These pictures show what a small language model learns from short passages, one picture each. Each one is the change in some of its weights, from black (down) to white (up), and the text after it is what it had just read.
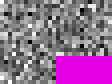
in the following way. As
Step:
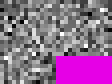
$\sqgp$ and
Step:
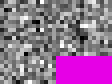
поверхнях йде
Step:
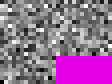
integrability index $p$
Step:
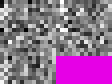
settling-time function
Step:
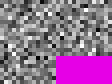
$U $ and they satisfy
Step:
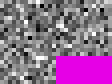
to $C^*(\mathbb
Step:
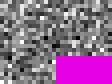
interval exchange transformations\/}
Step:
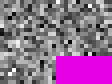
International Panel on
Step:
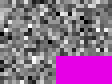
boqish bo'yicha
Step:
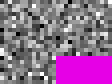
be the equivalence relation generated by
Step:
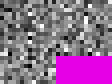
more details of the asymptotic behaviour
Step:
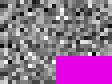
a subproduct system whose
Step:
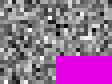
planète était
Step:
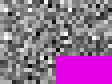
an ordinary map,
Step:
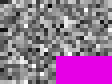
Also we use the equation for
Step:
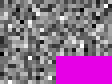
hamda jismoniy
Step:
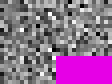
(i) is obvious.
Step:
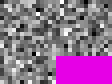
comprávamos por
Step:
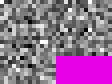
va farqlovchi
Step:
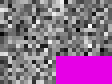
inhomogeneous contact processes).
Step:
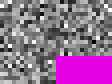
casos, esa fase
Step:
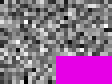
dan modal usaha
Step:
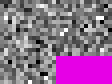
з трьох
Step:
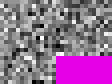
In light of how
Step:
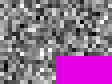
parecem trazer
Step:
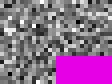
suvlik ko‘p
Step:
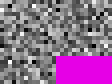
It is equal to the
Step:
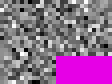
forest $\F'$
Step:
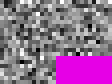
його очолив
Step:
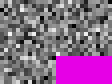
slowly varying
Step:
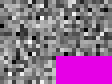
en ninguna de las
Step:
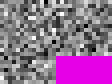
отметить тот
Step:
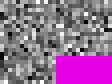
under $T$ that are
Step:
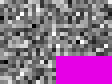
switched systems.
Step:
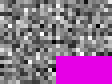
problems is well known. The
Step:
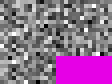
The first two assertions are
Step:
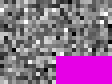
is seen in FV because of
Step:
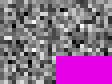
ФКИ ЩЖ
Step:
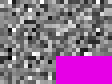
e Estresse em
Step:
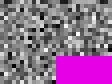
сировини для
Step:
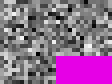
\end{center} It
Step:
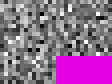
Thus, in the following,
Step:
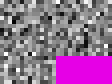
O Desenvolvimento de
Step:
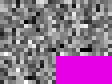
0 \leq u \leq
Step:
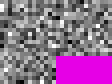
results are not proved in our
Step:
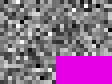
parameter $\alpha$ help
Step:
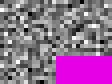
At first this looks
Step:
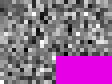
the coordinate plane with metric induced
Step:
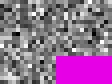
sets of variables allows for
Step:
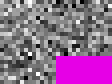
é possível destacar
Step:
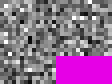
development of truly
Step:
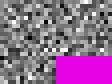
fordul), *Le
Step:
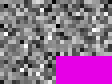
metodológicos que se
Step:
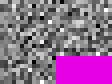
fully prove the claim,
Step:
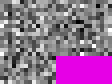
disconnected pair graphs,
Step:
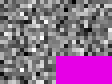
Department of Mathematics \&
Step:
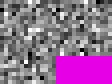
distinguishes between
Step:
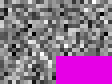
the comfort and
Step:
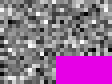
корекції в
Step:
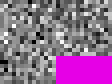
of the virtual leaves at
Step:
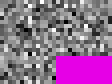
poate utiliza orice
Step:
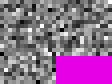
we prove the existence of a
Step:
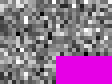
na sua incorporação
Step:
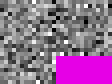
graphs with a given degree
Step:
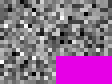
las mujeres son
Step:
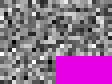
kaarten geponst
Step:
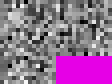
d\theta _n
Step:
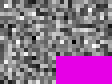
Elde edilen
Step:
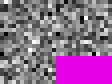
a simple closed curve in
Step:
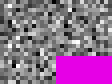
path, created by taking
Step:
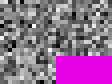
of view). Yu also
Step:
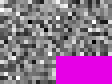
melihat investasi
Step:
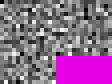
meio ao crescente e
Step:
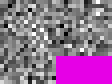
une faible indemnisation
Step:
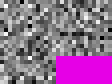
lo establecido en la
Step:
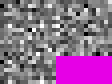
and {\emph{generalized
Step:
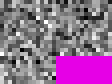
representatividade no uso e
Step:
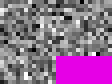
não é incomum
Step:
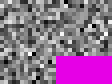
x}\). Local equality
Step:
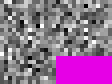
strukturaviy va
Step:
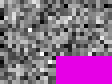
The last equality stated in
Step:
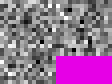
converge to those of a
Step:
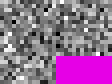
The so-defined linear map
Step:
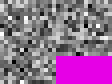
the parallel transport in
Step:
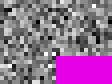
активных форм
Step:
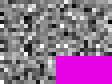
и собирается в
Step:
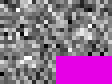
a unui curs
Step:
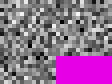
$C$. By Lemma
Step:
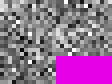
vertices is neighborly and
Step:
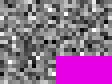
operations are internally represented
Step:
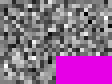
$N$ such that
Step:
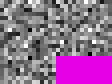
qarshi hujumlariga
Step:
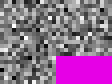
potere. Da qui
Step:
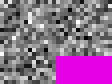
va sanoatdagi
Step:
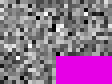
that $\mu$ is
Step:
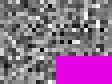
tener energías que son
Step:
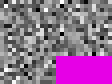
yondashuv** asosida
